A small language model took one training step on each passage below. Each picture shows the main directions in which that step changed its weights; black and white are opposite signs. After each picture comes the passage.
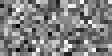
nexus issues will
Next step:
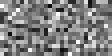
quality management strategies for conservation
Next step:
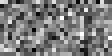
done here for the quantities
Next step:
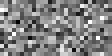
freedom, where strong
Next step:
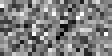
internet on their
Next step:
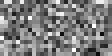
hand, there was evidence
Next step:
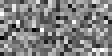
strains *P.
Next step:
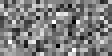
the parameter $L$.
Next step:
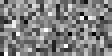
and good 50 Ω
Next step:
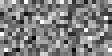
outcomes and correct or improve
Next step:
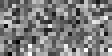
future port development and port
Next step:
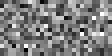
shows the surface density profiles
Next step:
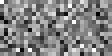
or when planning to
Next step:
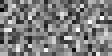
society, perceived as natural
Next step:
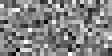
architectures for 2040
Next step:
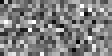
only exception is
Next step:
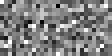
is also a softer
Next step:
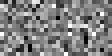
shown in blue dots
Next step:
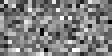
a) Name
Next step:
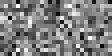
Model (Model
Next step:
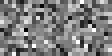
a given reference image using
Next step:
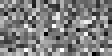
the Latvian
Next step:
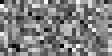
2. Solubility
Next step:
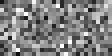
model 1) Fig.
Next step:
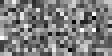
the JPEG quality
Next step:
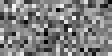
of the existing works focused
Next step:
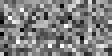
the following average scores:
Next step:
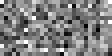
(domain Y), and
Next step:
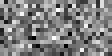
in four dimensions, and
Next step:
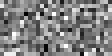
context. The same
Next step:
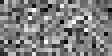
White List
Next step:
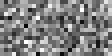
for MVE.
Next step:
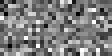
to be coordinated.
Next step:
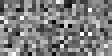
decay \cite{data
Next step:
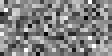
identification of material candidates
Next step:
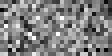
for H2 transport
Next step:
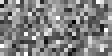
treatment with UV-B
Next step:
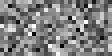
they are not ideally
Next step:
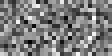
expressibility. Moreover,
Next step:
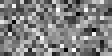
our knowledge, there is
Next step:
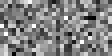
however, are not topological
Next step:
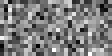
not have sufficient critical mass
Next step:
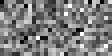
as for making a
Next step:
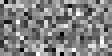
spent in the heating
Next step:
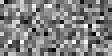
P of R and for
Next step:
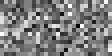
the creation of safety
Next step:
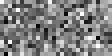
Explicit code
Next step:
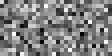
and died the next
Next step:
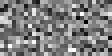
flow. <ul
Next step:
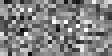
turn, a popular
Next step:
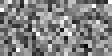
preventing it from
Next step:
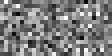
scale. The third method
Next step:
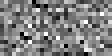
term $\sum_m
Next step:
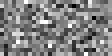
two different outcomes:
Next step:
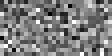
target LLM to include complete
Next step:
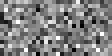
appropriate statistical analysis – t
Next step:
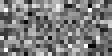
of promotion of
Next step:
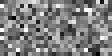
15:00 h characterized
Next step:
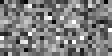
a spectral shape similar to
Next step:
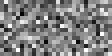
to increase and therefore
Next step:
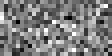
overall pre-test and
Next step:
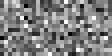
virtue of providing
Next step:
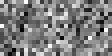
leads to a decrease with
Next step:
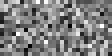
risk control in the area
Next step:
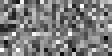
concentrations of the target
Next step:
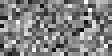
still displays a form
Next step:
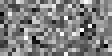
For a given number
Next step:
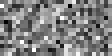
exponential bounds put on some
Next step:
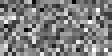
organic solvents
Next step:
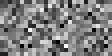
any student legal services should
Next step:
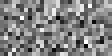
for Structural Analysis and
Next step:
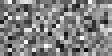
thus the first few allowed
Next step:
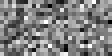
in panel a. }
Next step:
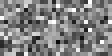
designs leading to larger
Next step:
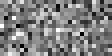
here is constructed entirely
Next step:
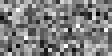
performance. The study therefore
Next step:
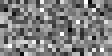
storage capacity hours. The
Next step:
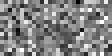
speaking in a second
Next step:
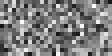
built up in the leaves
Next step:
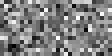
Recently, many works
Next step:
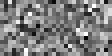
2D scanning
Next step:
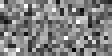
for rechargeable
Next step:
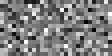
maximum 0.7
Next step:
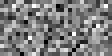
of the pipe connected
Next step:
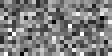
problems, including the
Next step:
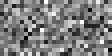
Scientific Research and Development
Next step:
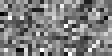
From a governance
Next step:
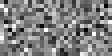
quantum evolution, induced by
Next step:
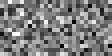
formulated explicitly in the
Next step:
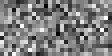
been rated 4/
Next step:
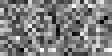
an important quantity characterizing
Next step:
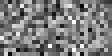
as earlier mentioned) to
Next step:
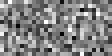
low anomalies. The
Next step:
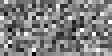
the X-ray,
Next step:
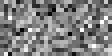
based on a dataset of
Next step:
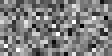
the vDOS by
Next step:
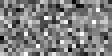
analysis follow the setup of
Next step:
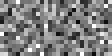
government in the frame of
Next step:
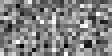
side effects.¹To
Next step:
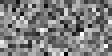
by doing a
